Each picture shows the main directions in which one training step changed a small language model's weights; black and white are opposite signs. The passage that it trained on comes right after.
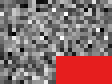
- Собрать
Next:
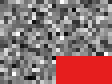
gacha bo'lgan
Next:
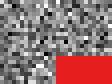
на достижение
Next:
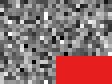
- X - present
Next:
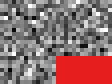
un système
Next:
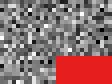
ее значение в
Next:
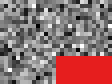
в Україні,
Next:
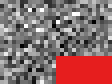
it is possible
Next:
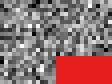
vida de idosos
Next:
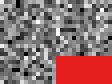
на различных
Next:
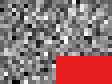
a superação das
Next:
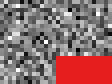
ikki yilda
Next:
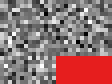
taxt kabi
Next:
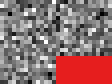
машине команду
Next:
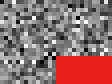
como documentación
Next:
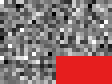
por otro lado,
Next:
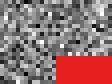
resistência, pois
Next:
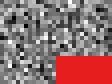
la DIRD
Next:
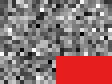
integrada, que
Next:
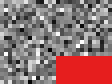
zur Verfügung
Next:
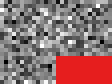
додане в
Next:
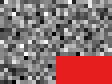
sexual de la
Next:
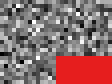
necrosis en los
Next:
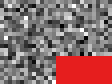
va bilish faolligini
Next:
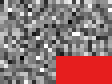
principalmente em uma
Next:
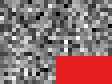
для каждого из
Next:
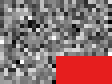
quyi tizim amalga
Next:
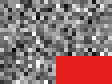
de obtener un
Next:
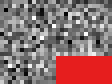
ta'lim jarayonida
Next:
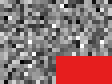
lu aventaren
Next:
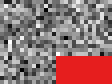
В качестве
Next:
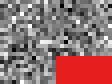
издание научной
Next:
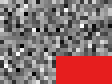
xavfsiz his
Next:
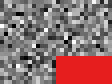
en particulier
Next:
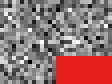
keladi. Uning
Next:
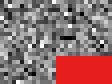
этим. Вот
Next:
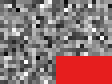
una institución educativa
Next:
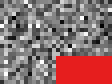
and the strong,
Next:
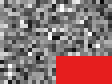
необходимы для
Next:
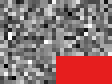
Bu fikr va
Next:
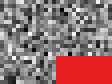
são pertencentes
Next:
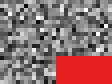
bir o'quvchi
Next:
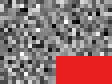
Agoraki &
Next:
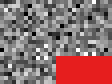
en los trabajadores
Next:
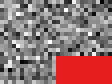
declaran no
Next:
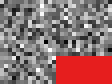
que conviven con
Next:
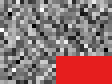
a realidade social,
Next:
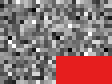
acurácia e
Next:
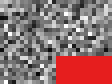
e dar um novo
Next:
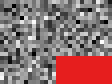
Aprobación en el
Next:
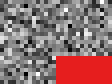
jarayonidan chetda
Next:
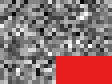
der Härte der
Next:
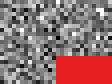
высокой на
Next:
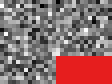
различаются по
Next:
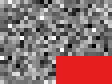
Серета І.,
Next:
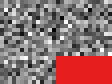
Zelfs het
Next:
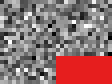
Soliyev A.,
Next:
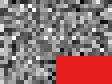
yangi shaxs
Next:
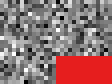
para asumir la
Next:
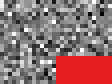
penen – 3,
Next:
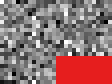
de responder a la
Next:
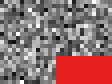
law theory and
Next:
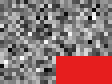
9. Kowalski
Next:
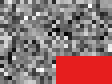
de estilos de
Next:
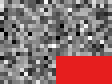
моделирования и
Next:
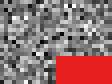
отнесения стран
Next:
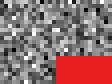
una persona para
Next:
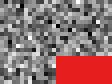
lancar -
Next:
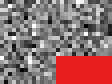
Economy". The
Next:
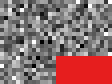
the results of the
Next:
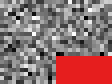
manière à
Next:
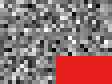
transacties of
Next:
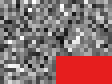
olib boriladigan
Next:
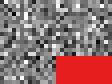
inégalités de
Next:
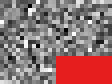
a detrimen-
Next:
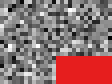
dimasukkan dalam
